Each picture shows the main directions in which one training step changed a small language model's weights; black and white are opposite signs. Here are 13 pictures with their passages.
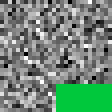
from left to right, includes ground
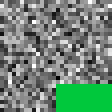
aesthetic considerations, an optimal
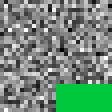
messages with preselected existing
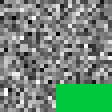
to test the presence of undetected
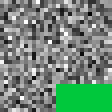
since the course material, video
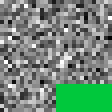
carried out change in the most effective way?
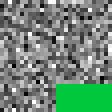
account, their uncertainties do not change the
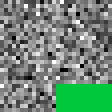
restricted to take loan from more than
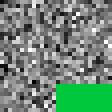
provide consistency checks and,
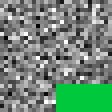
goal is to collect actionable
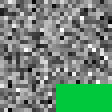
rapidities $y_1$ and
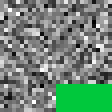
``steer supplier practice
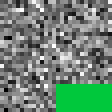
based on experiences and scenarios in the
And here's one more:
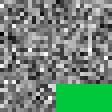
using saved MCMC samples and
